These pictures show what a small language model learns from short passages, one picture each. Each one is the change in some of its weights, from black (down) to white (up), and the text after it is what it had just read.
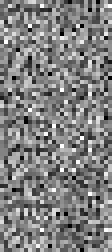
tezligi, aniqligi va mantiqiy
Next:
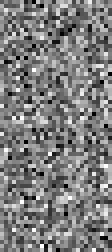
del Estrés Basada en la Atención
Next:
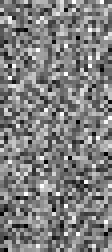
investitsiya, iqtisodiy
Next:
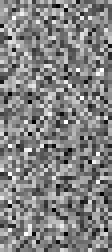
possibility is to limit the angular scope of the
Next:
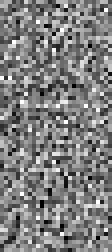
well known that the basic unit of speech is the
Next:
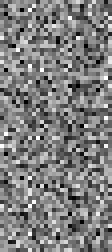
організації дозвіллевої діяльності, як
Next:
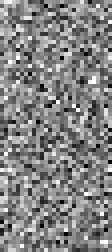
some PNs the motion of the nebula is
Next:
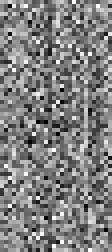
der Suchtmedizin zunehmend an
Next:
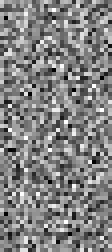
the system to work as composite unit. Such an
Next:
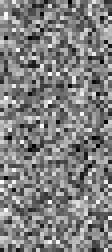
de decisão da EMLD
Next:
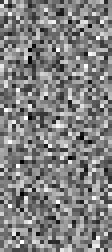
determine the value of b_s . Fig. 9.
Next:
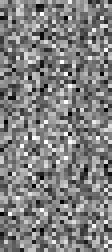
- ca a - a la ne-gra bar - ca
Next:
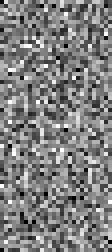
ishlash; juft bo‘lib
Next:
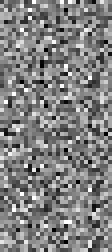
the model, there is a considerable tail of much
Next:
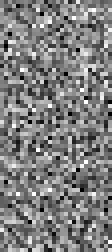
a deformable plate. Figure 6a, shows the
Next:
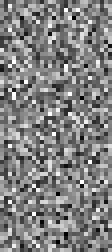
help to separate signal and background events, improving the
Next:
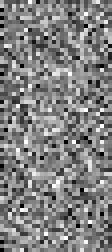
и способы их применения с
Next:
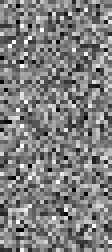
contributes $\kappa$ to the anomaly,
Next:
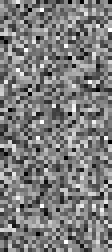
fosse seu marido? O fato de
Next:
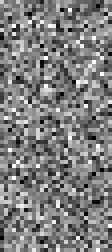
properties. A strain (PSB-01) of
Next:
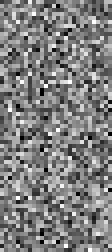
of the Wigner function of a single-mode
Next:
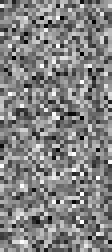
Fähigkeiten wirksam
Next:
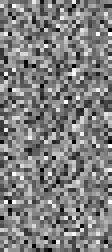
\begin{document} \htitle{1996
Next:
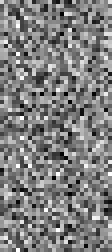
Indeed for $\W$ so that $\W
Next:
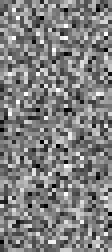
is modified in each sampling time by the gain updating factor
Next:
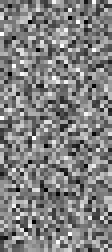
T_e , the needed storage capacity in bits
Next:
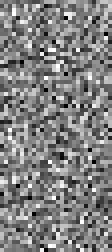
to derive $m_\tau/m_b$
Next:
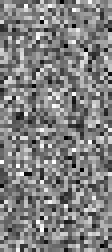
the detected pulses to flip periodically. This is
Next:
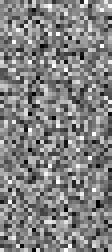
on neutrino properties.}, supernovae neutrinos, etc.}
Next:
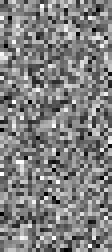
in the extension evaluation process and propose a concrete
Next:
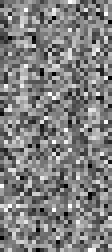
the wheat from the chaff by shrinking
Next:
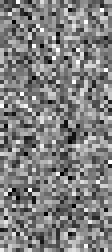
Ile-Ife, Nigeria*.
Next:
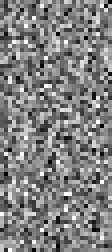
of living and no access to formal employment, more
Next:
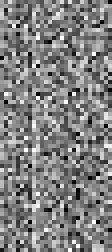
mənbəyidir. Bazar
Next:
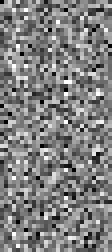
function of the survey, evaluated at the real-space distance
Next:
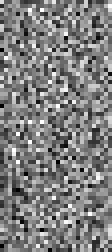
radiofrequency reduction of the inferior
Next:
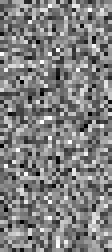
of California Santa Cruz,
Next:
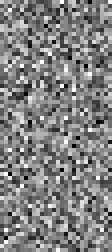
Kommunikation genutzt. Das
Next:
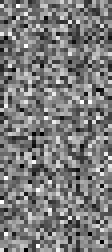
- 6 Аюулгүй
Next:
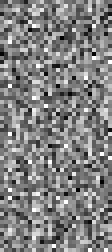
la soberanía Desarrollar la
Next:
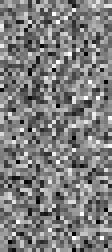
Analysis on Industry and Trade Operational report
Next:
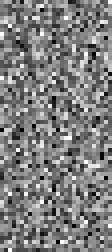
effect of incomplete sky coverage and of
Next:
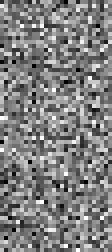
introduction. However, there is a notable difference regarding
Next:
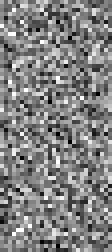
complete and realistic picture of the corrosion
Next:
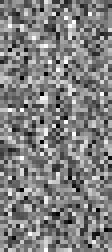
newly discovered galaxy and the previously claimed
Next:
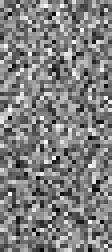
the reverse order of the ease of reduction of corresponding
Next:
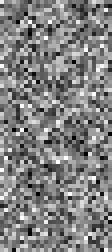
Espaço Europeu da Investigação
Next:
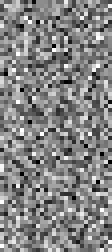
definition when we want to test a modification in a
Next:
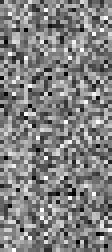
non-homogeneity. And a 'temporal
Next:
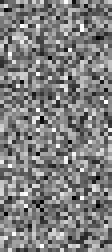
= 0$) symmetries. Finite- and
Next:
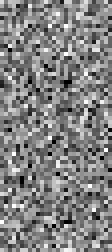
software for spatial scientometric studies, see
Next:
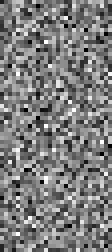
conservation et que la France ne pourra guère
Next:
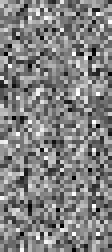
da revista *Vipasca*,
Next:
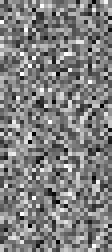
optical systems and the development of computational algorithms. Since a
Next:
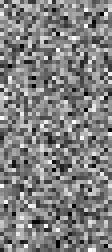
from the indenter tip, slowing the
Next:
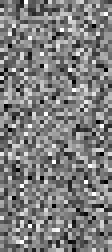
de ciencias sociales, vol. 16 no.
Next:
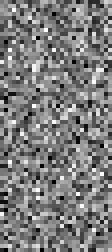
parcha", "epizodga sarlavha
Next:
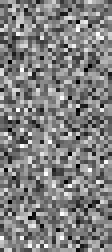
CH_3 groups]. The mass spectral analysis
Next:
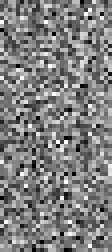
It has been shown that information on these parameters can be extracted
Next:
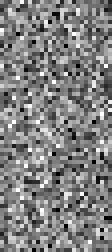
prevista em norma do Ministério
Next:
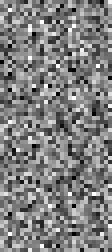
Chinar Mega Mall, Chinar Fortune
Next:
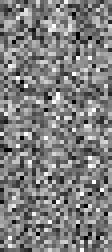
obtained from MUSIC simulations for 19.6 GeV
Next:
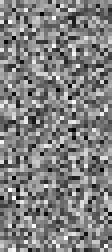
2-alkylthioimidazoles and
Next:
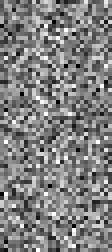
Anotatsiya: Ushbu maqolada
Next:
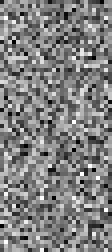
mustahkamlab, yosh
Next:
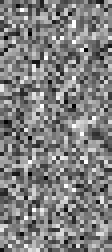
imunocompetente. **Jornal
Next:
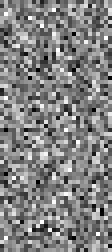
with FRT, it exhibits a very weak positive
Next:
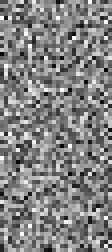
well as the peculiarities of the functioning
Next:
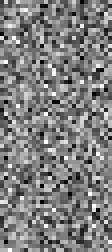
diagram as a function of the ratio of the rung
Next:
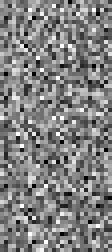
fin dalla loro produzione a un
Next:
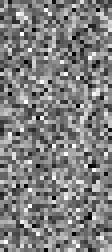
embedded system, thus providing significant savings in
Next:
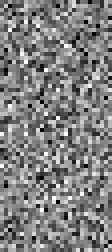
to a S-isolate (Tan et
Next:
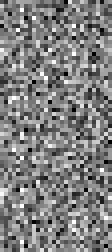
vplivajo na druge
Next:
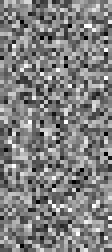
first utilize a pre-trained ASR based
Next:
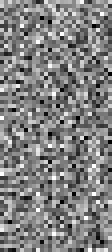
Keabsahan dari perjanjian
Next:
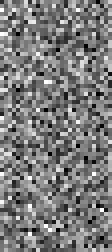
важливі для впровадження успішної програми.
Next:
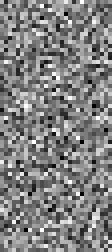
$i$ and every pair of final-state particles
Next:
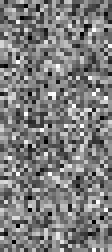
správou. 1 CÍL
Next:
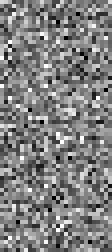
provided additional or new information, as this is essential for
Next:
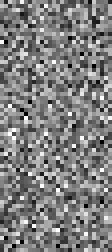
conducto onfalomesentérico que se
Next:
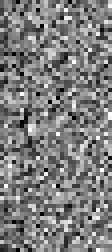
was found to reduce reflex vasomotor
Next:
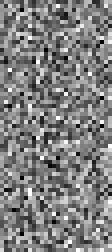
је апсолутно
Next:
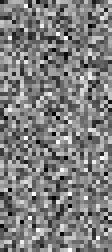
the Transformer, different classifiers are considered.
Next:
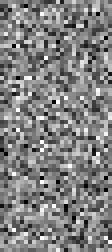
which is received at the receiver end using another
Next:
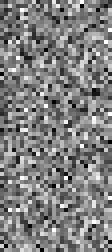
controle (zie organogram bijlage
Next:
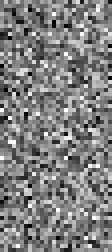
incorporated CNN feature extraction techniques, utilizing
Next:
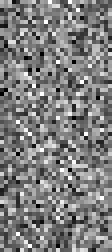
Categorias e os seus blocos
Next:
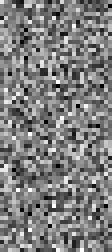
be provided in feed for postpartum recoveries.
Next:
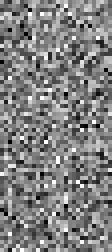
atomic state out of the cavity.
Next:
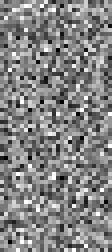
piezoelectric actuator. The other
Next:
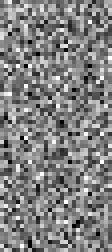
algorithm in Section V. We then present our numerical results in
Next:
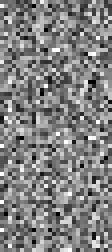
of both the bank and the audit
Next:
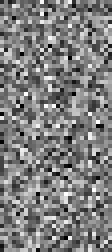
Sugar levels on the first day of
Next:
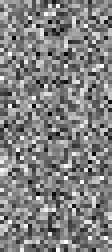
high inelasticities and in the QPM it
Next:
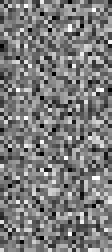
định các bộ, ngành
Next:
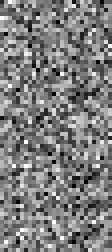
intervening NALs (Sec. 3.2 \&
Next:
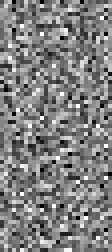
are compared in more detail. We then describe the
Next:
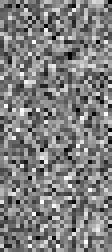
task. Effectiveness can be assessed counting
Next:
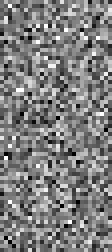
proses pembelajaran. Kata
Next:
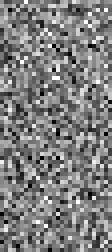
of architecture based on the dialectics between
